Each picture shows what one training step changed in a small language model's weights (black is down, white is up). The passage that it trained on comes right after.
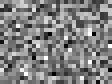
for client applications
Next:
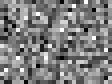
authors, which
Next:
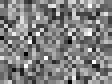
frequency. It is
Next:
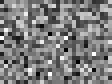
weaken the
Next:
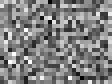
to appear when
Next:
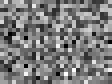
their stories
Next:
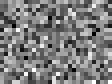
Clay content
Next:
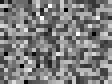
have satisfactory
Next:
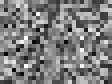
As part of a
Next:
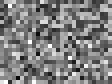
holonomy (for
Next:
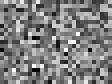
the solvers
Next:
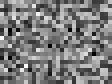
in figure 2 Figure
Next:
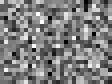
EHC model
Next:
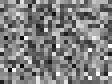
and human operators.
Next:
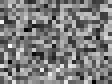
information about the
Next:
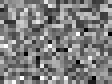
populated from the
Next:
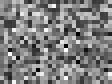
regions located on
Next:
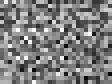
located at
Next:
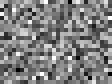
for lateral
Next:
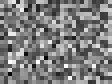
is collected.
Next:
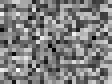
of Se
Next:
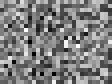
and spherically
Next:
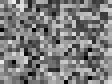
is available free of
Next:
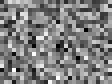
similarly estimated
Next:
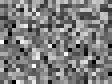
Patients with
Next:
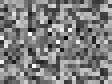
solid curve in
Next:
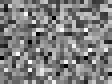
explains this process
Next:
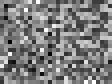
keep the
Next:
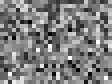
We are interested
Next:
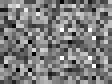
research studies have
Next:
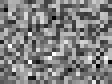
text probability distribution
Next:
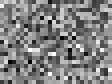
to the expression
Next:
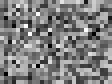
Department of
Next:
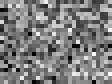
organic carbon
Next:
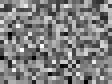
for the model obtained
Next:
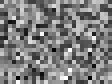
relative behaviour of
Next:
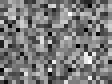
power flow control is
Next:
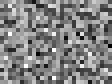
distribution and access to
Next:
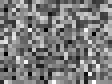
*The Clash
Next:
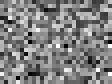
number of stations
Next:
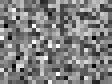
doublet is
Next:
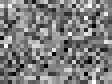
level pairs;
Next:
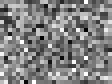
policies and on
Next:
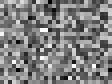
can be applied to
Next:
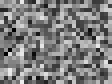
data collected from
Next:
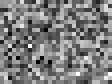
data sets in
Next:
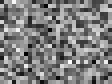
possible because very high
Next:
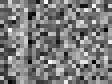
viable pathway
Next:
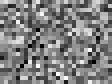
a scale parameter of
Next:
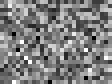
aim of minimizing
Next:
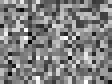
the two systems in
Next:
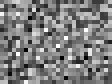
of the LCT
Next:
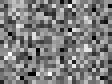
through a term called
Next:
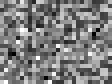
and JS
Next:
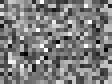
function were measured.
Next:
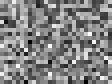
electron, and with
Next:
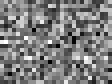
initial states at system
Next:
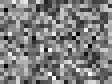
are limited to only
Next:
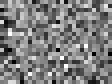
mechanistic investigations
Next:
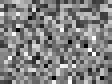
of the mechanization
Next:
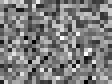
the stream.
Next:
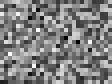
of rank
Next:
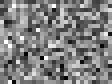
speech command
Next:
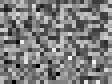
in q_e
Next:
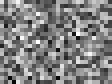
One more important feature
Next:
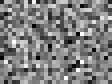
circle %%
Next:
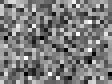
at different times,
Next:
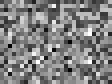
test charge.
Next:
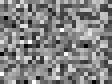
Caused by
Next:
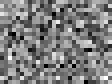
with similar local structure
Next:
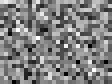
a definite
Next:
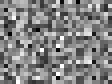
multiple generalized
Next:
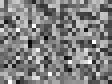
charge, one
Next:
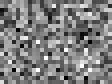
optical fibre
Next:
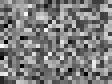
suggested by
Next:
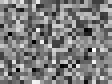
the background, a
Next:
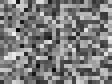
is interpreted as
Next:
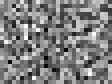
R$ can be
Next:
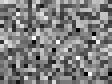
a conversational
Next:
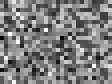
on the development of
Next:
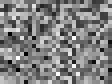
in a simple
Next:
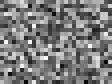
(which is a
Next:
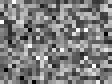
independent variables will be
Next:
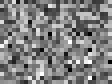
evolution and high rates
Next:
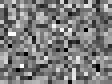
normalisation. We
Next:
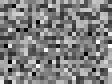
family relationships
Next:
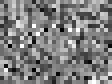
scalar field. As
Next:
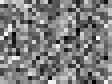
It is interesting to
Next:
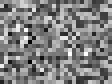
for the two
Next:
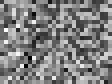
taken as a
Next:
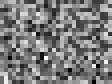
results in the
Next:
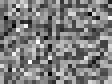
Department ,
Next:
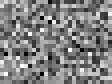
to show that
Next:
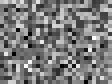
the world's
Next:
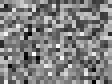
for a flat
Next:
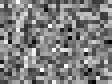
determined the dates
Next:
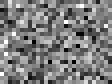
manual and one
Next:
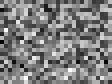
analyses the
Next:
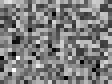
an immune
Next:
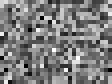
to move" represents
